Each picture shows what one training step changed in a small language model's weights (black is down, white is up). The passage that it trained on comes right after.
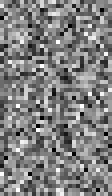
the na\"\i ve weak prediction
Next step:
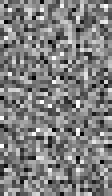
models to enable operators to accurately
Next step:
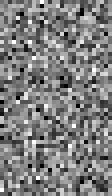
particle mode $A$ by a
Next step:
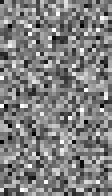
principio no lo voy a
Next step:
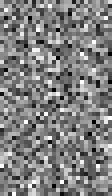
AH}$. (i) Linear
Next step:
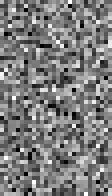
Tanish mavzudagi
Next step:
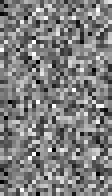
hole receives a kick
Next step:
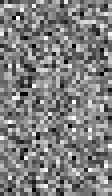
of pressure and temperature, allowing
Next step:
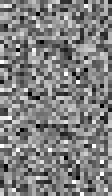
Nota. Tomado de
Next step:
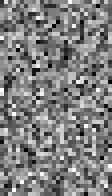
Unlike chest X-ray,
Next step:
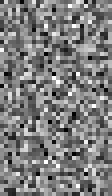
way, and since our decomposition algorithm
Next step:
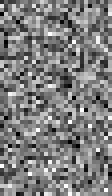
maneira significativa para a
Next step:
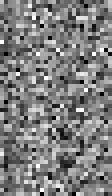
$f \colon X \to
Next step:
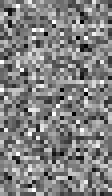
entre si pelo teste de
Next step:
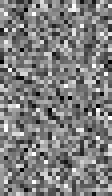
and L2-COV-P
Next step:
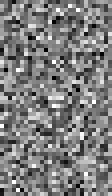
um padrão “modelo”
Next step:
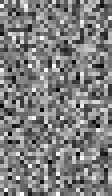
the Problem of Culture in
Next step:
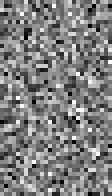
The following lemma is a slight generalization
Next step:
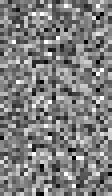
\kd\, \kq \cdot
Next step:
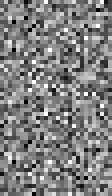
arrive at a different number for the
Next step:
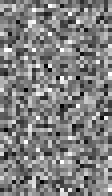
изоксазолом и
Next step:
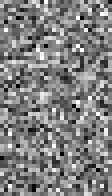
by enabling additional functions to run
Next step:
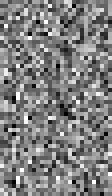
class ${\cal K}_\varepsilon $.
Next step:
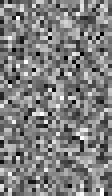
of all even orders. For
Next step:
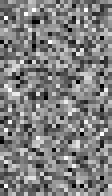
responsabilités. Nous
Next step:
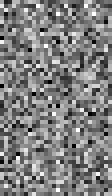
use of active methods of education such
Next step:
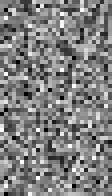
a una referencia ya
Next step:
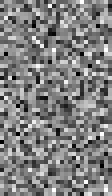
Information Networks, School
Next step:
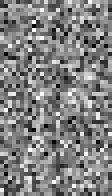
may guide the scattering application
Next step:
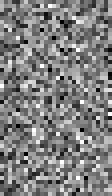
планировался с
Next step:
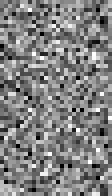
by $A$-number $a$ has
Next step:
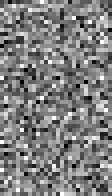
by $p^n$. As before
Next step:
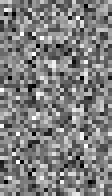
padrões geométricos
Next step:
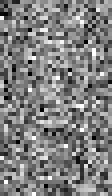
pedestrians in the
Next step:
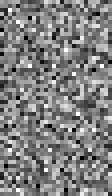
$B$-invariant subspace, which
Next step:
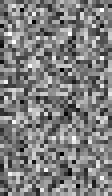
consultatifs sur des questions
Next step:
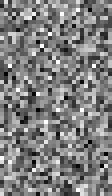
overall variation in coefficients. It thus
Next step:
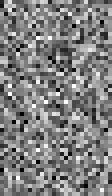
plots, and dots are
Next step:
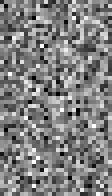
an accurate linear solution to Eq.
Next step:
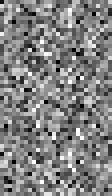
l'élève »,
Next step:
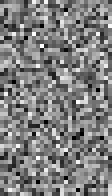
as shown in Fig. S1.
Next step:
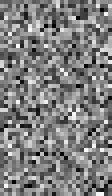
qiladi. Shuning
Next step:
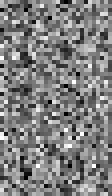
exportadores, foram
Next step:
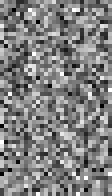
Science and Technology*.
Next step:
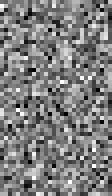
erhöhte Anzahl der
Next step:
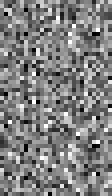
binolarni isitish
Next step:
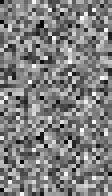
Music in disorders of
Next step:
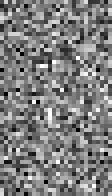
physics-informed neural networks
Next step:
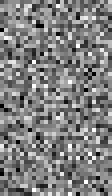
in \cite{2}, in which
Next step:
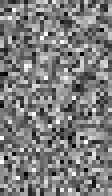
a polynomial of degree $\ell$ in the
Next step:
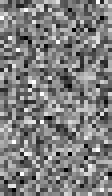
elucidate the role of the
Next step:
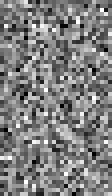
a natural $M>0$ and a
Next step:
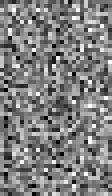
obtain that the explicit error estimate in the integral
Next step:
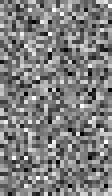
cases indicate that pure and
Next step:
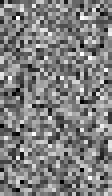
of current fluctuations in different nodes.
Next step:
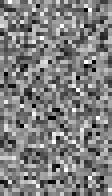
the PIP as a mature and
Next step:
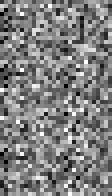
se está pasando de una
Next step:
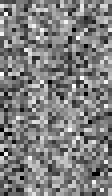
las que se les realizara un
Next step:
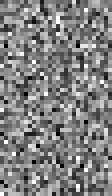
in Ecology and Evolution*,
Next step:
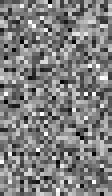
rank at least two. If $A$
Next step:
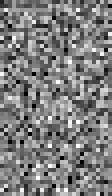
an equation is not automatically
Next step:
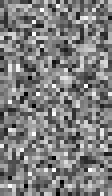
in the band, to one with just a
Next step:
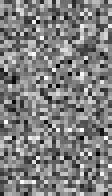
tension=1.2] coordinates
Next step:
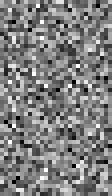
the ``burst forest"
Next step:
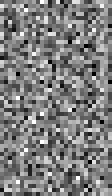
bir yardımcı
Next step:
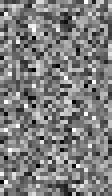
entre outros problemas, o
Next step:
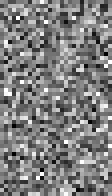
${\cal H}(M)$. The topological
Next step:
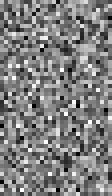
with category theory, I will (with
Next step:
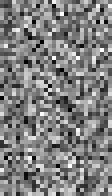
almost unidirectional periodic
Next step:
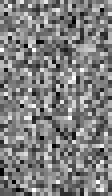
C_2\cup \cdots \cup
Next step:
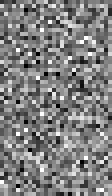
jihatlari hamda sleng
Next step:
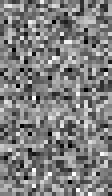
they are not available on either
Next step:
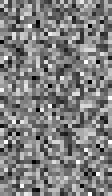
у розрізі
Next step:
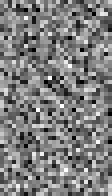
ishlovchi lemex va
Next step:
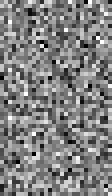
are of the order of the material wave.
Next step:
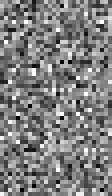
obraz sifatida
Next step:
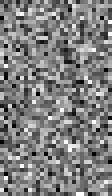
The Riemann hypothesis states that
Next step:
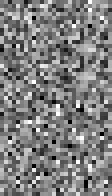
number of samples used for estimating the
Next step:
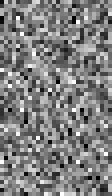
partition of $n$ is exactly
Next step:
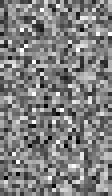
in the dust-rich
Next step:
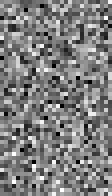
details as follows, although the results do
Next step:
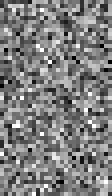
the exact calculation of network reliability.
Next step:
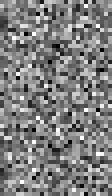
peut se tromper. Mais
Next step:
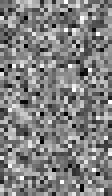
1.5 Tesla MRI
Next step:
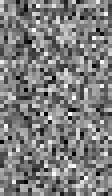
muhiti, fazoviy
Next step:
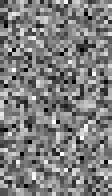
Het is opmerkelijk
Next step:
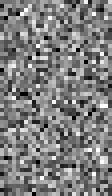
means smaller $G(x)$. For the
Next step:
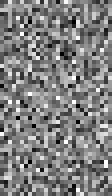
mention for completeness:
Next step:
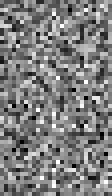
all the channels and the high
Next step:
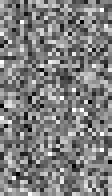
choragi bo'yicha
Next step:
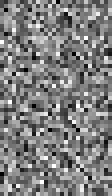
(residual) contribution to
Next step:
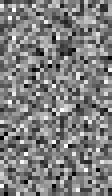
normal to $\Omega$, i.e.
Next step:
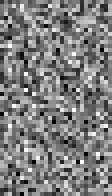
case, we shall adopt the
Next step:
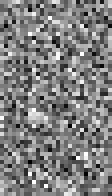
steady Share Percent
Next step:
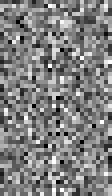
благополучие и
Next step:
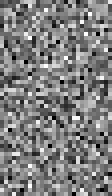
when decorated flags are
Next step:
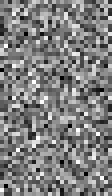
3.5 $\sigma$ deviation
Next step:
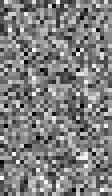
Sr, possess unusual
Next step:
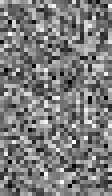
agree well with the energy dependent distribution
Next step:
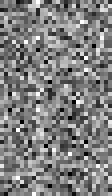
non-temporal} depicts
